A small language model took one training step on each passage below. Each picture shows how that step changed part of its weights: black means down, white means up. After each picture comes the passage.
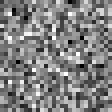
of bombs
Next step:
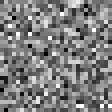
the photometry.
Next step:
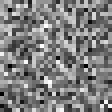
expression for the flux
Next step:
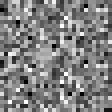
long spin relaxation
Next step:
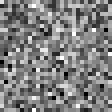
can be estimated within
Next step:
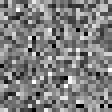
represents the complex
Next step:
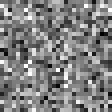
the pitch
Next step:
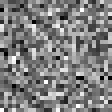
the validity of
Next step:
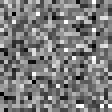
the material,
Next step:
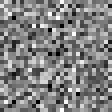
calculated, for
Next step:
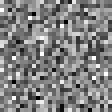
that analogous
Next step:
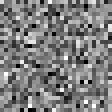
- 1$ have been
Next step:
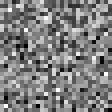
charge is modified
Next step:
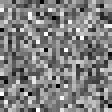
the simplest
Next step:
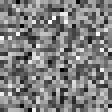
external particle or
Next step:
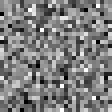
\item Handover
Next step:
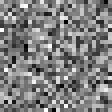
is necessary
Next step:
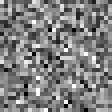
our description,
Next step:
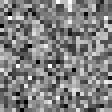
source is included
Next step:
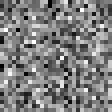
+ \sigma )
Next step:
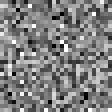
{\it Main
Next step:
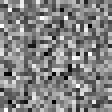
matrix elements from
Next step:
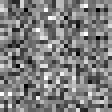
relative deviation
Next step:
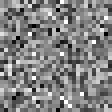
{\it on} the
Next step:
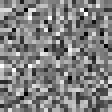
plasma in a
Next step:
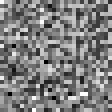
exist and could be
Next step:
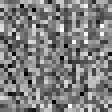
profiles of
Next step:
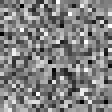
at small binding
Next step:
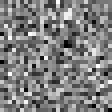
Ux$ will
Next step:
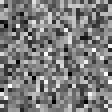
the hadron. To
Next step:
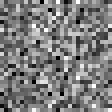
us to take the
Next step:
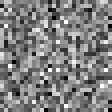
integrable systems.
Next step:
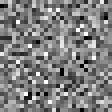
highest metric
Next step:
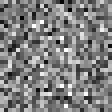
present dominates the
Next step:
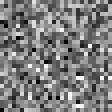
the orbital
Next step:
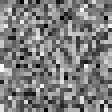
of mass $m$
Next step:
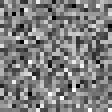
a certain
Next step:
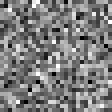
itself and its
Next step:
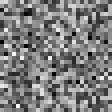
formed and maintained
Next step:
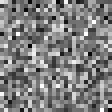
an extensive
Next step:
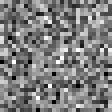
values of frequency and
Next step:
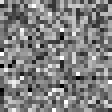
can be very large in
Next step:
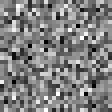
number of sensors
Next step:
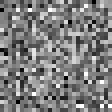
the molecule as
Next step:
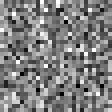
reconnection between
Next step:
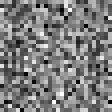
potential does not increase
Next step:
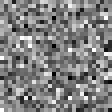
sampling test result
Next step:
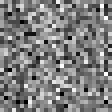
perturbation is
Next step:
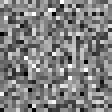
very complex, as was
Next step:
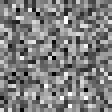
as usual and
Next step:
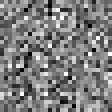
deviate significantly
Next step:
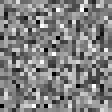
tensor modes
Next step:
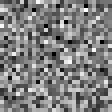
give rise to
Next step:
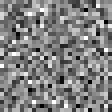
that Hamiltonian,
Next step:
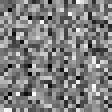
in specialized
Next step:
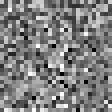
dynamic spectra and
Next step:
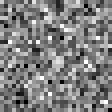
this decay is a
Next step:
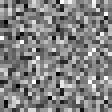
our OFA
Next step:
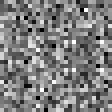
multiplies an
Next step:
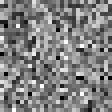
the FAIR energy
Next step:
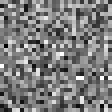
field of the neutron
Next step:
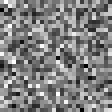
expressed in terms
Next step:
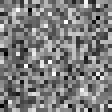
the addition to the
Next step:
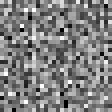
where 2 data events
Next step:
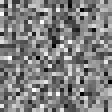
plane. The
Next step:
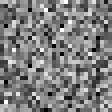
diagonalizes both
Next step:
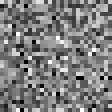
peak in the total
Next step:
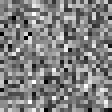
we considered
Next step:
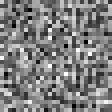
response near
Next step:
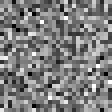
UK university
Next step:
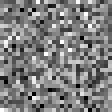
the denoising
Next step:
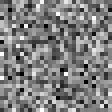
Kinetic approach does
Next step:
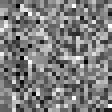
coupling is a core
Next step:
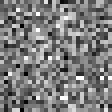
information about the equation of
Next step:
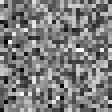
the measurement of
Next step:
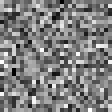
particles, and lies
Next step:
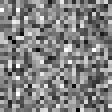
shaft to
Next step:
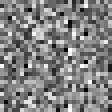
points used per
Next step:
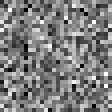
is played by
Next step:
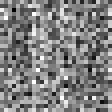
reference system, but
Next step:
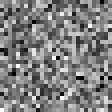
the underlying
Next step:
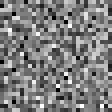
The iteration
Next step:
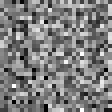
in these fitness
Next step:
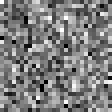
is a product of
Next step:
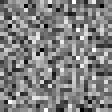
cloning (and
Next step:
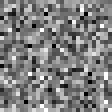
7). Green
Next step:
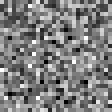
may be associated with
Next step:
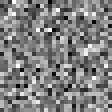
download as
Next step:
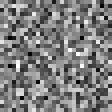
panel of
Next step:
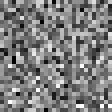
the state conversion
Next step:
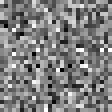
the following discussion.
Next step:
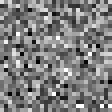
region in the $\log
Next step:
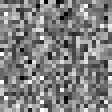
order $n$ associated
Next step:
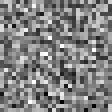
linear power spectra of
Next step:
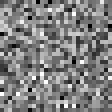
measured transmission
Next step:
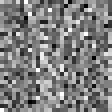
central star is
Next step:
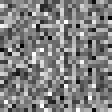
determining the
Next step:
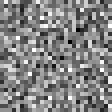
speckle images
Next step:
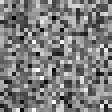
and one on the
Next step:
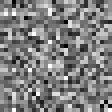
find indications for a
